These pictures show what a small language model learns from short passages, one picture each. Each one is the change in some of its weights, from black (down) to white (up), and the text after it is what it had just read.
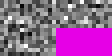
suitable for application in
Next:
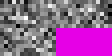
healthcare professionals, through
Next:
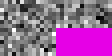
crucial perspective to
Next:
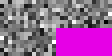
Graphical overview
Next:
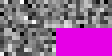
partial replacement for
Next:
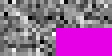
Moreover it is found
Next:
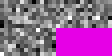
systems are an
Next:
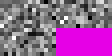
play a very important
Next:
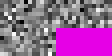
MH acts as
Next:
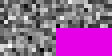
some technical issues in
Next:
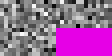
grown during the
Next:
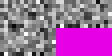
following boundary conditions
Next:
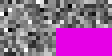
If one wishes
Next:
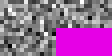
shows that we still
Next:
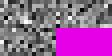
solve human resources
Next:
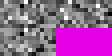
effectively secure IoT
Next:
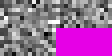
of Squares
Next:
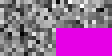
of the dielectric
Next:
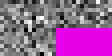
currently used words are
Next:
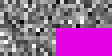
† These authors
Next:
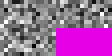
can be connected to
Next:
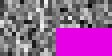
including personality and healthy
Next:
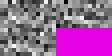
PV power generation is
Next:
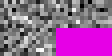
cooling peaks,
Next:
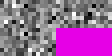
degree leached by
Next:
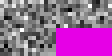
Multidimensional burden of
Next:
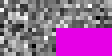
requirements started to decrease
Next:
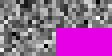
more skills of the
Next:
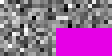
was effective in
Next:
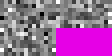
Lane 6 =
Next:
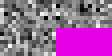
design of my project
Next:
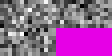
seemingly, not
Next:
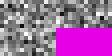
size of major radius
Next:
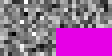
and magnified by
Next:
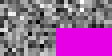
The recurrence
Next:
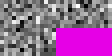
result gave evidence of
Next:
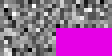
until they feel
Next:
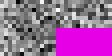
point becomes more evident
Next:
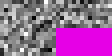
physical surroundings would
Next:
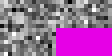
width (cm)
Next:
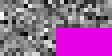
wettability is
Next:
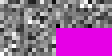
carries less complications
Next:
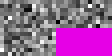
the contributions of this
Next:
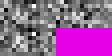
relationships with others,
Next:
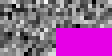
disturbing the
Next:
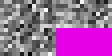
by Islamic banks
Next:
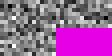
determined the prices of
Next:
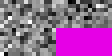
to combine grammar
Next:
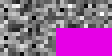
did not occur until
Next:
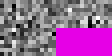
and water well are
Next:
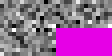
Physics phenomenology
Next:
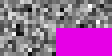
results, we evaluate
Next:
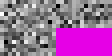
The summation of
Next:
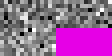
Furthermore, authentication
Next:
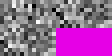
connection). The
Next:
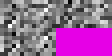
of Health Sciences,
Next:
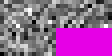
services; - the
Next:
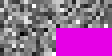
validate your results by
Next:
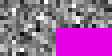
or wind is
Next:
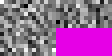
Unit Target
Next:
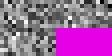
It has already been
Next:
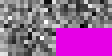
on the morphological
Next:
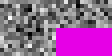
the interview with the
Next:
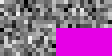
learning experiences. -
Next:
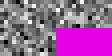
will help improve the
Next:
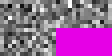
the range of
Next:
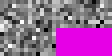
a rainy day
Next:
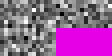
each layer listed
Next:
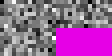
patients and help medical
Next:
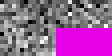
Dietary assessment was
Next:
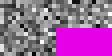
of coastal households
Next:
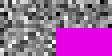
Figure 3:
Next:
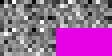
68 children
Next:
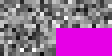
NPP is possible
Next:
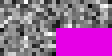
to provide targeted funding
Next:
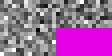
shown in Figure
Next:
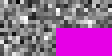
firn cores
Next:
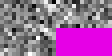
is encouraged to
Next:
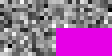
Different letters
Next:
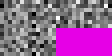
Hospital Ethics
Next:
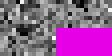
highly educated
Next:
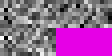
II, the
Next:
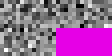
based on the
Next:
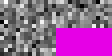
all $t
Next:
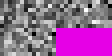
Science, St
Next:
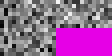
is strictly related
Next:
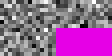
lacked the connections
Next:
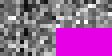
information technology aids
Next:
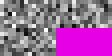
and velocity is generally
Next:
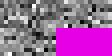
this situation. Key
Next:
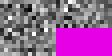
the respondent and
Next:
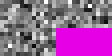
the network is increasing
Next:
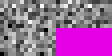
resonance imaging
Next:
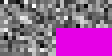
explicitly reduce the
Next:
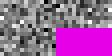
researcher into a
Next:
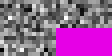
the suitability for
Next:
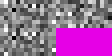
solid was crystallised
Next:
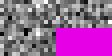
Ahvar et
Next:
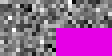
the human population older
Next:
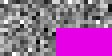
be from backward
